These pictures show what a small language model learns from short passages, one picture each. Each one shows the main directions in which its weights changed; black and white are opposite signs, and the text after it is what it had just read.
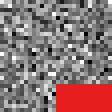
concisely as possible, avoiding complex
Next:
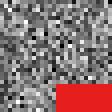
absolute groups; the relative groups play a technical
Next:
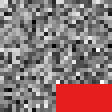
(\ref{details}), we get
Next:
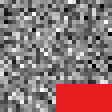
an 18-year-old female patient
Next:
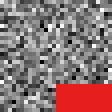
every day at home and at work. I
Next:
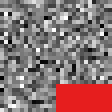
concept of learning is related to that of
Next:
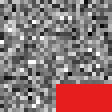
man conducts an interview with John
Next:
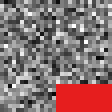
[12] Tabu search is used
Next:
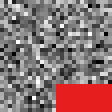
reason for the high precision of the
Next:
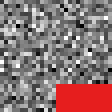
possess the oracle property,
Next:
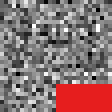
map, calculated at focal plane with all
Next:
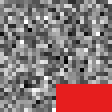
choice of the compactification of
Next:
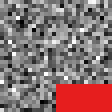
that the penis is unrestricted
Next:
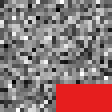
consumer goods. This model is used
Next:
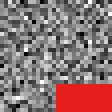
Figure 1. Emission and Excitation
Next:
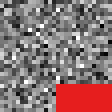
constant light or dark treatment. This
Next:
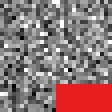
of the University of Bologna
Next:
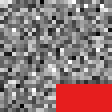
does not contain any studies involving human or
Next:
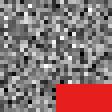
the CDOP problems. As our
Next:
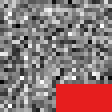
0$, so it corresponds to a possibly
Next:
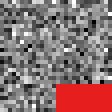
\cite{Sh}. The following corollary
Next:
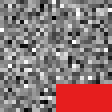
dünya genelinde
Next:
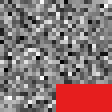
of inter Blocks disparities in
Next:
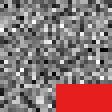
z\'ero et on consid\`ere
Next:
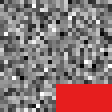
is sufficient evidence to reject H0.
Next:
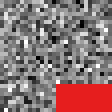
of agricultural products (Erdal &
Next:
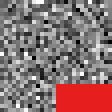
pembrolizumab. The
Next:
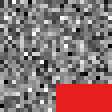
are the same if they belong to the same
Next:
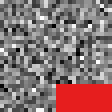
on human gait. [6]
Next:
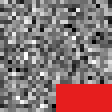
and how they perceive the engineering
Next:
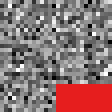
$1/4$. Introduce the
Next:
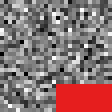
results. \end{abstract}
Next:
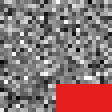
enabling early detection of mistakes
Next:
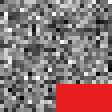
(EC, 2020). The spreading of
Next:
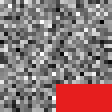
for } \quad j\in
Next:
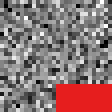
the farming of livestock independent
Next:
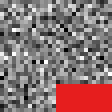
O – Strengthening the economic position
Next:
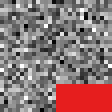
$contracted$ $curve$
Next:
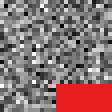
benefit from world trade trends. The
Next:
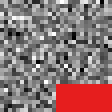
unemployment rate, the number of
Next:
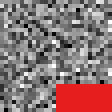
of \mathcal{F}_1 . Figure
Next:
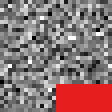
the soil via roots and xylem to
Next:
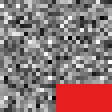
point $\xi$ of the hyperbolic element
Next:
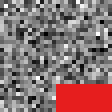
$r$ is a rational number, if
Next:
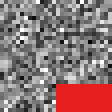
$G$ be a subset of
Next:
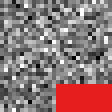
$h$ requirement, or secondly,
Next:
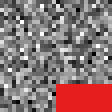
consultants, owners and
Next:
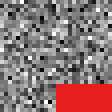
$L^\perp\cap N$ all
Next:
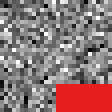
can be identified with the tangent directions of
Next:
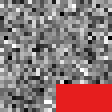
all the independent variables. From table 4,
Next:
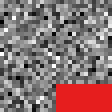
starting from the origin is a draw with positive
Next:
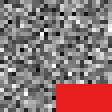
200 terms¹² have been considered as
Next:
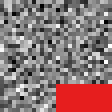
graph containing both $\TT_1$ and
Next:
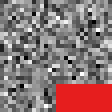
vector representations like TF-IDF combined
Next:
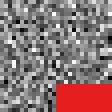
4]{shen2011spectral} in
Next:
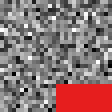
data in \cite{data}.
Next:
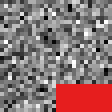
root function system of nonperturbed operator
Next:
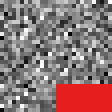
be necessary to have text books prepared
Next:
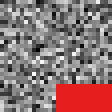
heritage (Participant
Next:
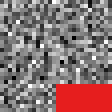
to quantify the talent, skills
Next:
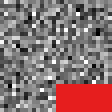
respectively), FNO fails to
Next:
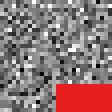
equivalent summands. We will describe a
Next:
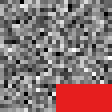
conditions of 2500 Pa and 0 Pa
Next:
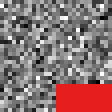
the lcd of $V_\alpha$
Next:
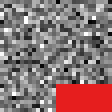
can be trained to operate an
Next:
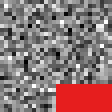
and Group III (3.3 ±
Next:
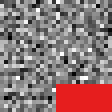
*PLoS Biol*
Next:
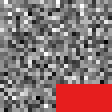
\Eeq On the other hand,
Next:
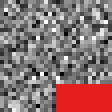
V]. \\ We also find a brief introduction
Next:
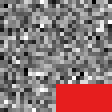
at $x=y$, for the case
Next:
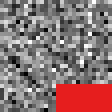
and 4, as these categories naturally represented
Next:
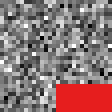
of finite $K$ vector spaces with differential
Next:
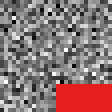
the water pump while 10 water
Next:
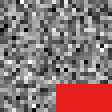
needed for the asymptotic analysis of HP in
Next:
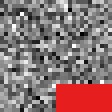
terhadap Struktur
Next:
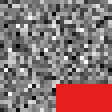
for example in Austria). These
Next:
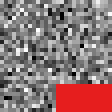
inverse limit action, then $g\mapsto
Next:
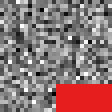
The gas hydrate study was started in
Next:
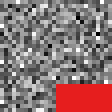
the power quality monitoring standard is very effective to
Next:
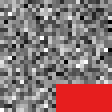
surfaces and with fast building rates comparing
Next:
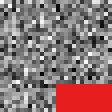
for all $a\in\A$,
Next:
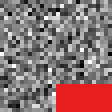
aim to create a change such as
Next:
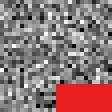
through one-shot learning activities. The
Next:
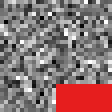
and its nearly two hundred
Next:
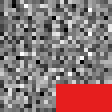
the governmental agencies, private industry,
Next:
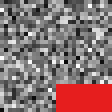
current control systems lack scalability and
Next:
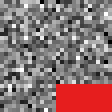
equally increasing. Although advances in
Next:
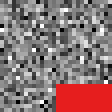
databases and tools. NEXT
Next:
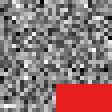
team dynamics, project outcomes, and
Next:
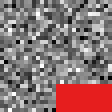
W.B. and Goward
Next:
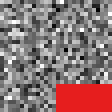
investors employ diverse criteria when choosing
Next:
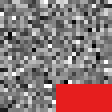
unofficial value chains.
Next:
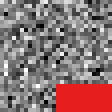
fact that $P^-(\bar z
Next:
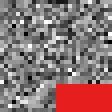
Manipur. And in doing so
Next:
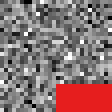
& \textnormal{if} \qquad n
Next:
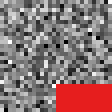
material risk emerges or terms change, with
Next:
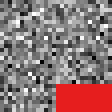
article we have highlighted the
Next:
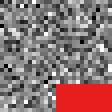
relationship between the preoperative radiographic classification
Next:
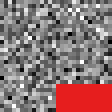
to $\Delta_{k}$ is computed in
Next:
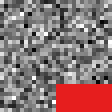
of presentation and disease duration were noted on a
